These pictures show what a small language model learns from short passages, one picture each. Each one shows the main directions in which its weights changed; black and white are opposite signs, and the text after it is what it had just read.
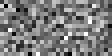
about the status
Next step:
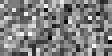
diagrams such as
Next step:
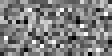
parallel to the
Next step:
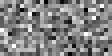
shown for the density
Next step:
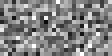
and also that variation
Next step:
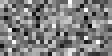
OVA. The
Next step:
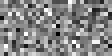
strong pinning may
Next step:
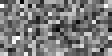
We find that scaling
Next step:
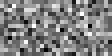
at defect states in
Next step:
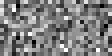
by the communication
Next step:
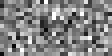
accessible additional
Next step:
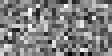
result for the spin
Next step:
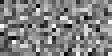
that can provide those
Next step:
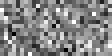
of various pressure
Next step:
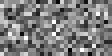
city as the
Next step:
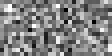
Regarding the
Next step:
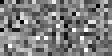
Formulation code
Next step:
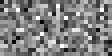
The Plant
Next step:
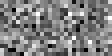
this method, the field
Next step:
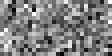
paper, there is an
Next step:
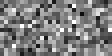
outer layer in
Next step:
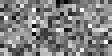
showed that a higher
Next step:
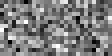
the LHC from
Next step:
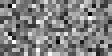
and phthalic
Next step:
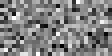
be collected and a
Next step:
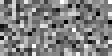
is that the terms
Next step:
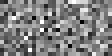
(vertical or
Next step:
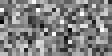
bad output when
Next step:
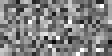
to the agent,
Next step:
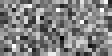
the study, key
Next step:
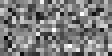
polarization and power
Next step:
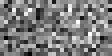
fit parameters'
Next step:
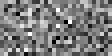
for the development of
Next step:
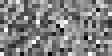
its scope to
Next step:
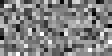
with galaxy
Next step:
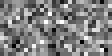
heating, was
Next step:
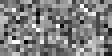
this introduction,
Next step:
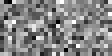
universe is
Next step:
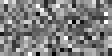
diluted with
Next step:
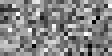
real part of the
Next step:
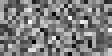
to meet the
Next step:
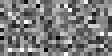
the equations of
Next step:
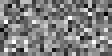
from incoming
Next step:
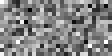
a third
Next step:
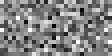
and projected
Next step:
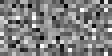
searching the
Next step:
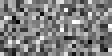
the regimes in
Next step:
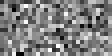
the nonparametric
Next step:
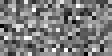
does not cause
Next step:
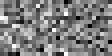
layers of the structure
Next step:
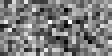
one can define the
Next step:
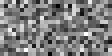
in the visual
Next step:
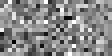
scaling -- where
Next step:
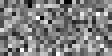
quite similar to that
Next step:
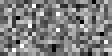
the F-score
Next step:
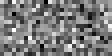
or products - b.
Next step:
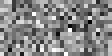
ratio $m$.
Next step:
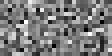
probably of the
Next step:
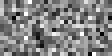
access and increase
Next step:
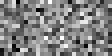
by experts,
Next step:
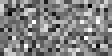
induced flux
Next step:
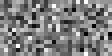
track, including
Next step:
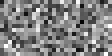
model, respectively.
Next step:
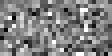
game and
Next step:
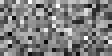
a fixed AdS
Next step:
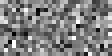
physical processes.
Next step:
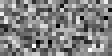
are considered within this
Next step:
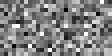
matter power spectrum
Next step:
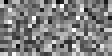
remove residual
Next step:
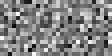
the ability of
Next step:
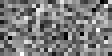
a significant relationship
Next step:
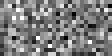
house using the
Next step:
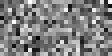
cited studies and
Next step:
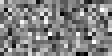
member states),
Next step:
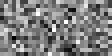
factor in the way
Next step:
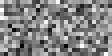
of XIL
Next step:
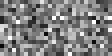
very mechanisms
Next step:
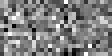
density increases past
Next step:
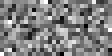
assume that remaining
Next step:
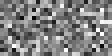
du contexte
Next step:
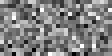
mean Rabi frequency
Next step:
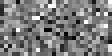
A recent effort
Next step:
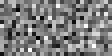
also discuss the
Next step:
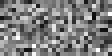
that the infection
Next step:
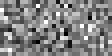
of continuous
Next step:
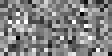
refer again to
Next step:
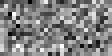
respectively. These values obtained
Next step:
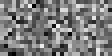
$\Omega $ by a
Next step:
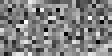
probably because of
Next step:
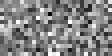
means weak field
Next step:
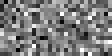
instance proposition
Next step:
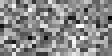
are directly and
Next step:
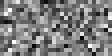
who kindly
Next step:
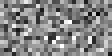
the strength of
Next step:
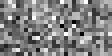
torques are
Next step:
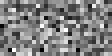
that it is not
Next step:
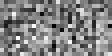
insights. -
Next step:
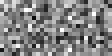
competences for
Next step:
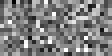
or equal to
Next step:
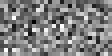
– Yes
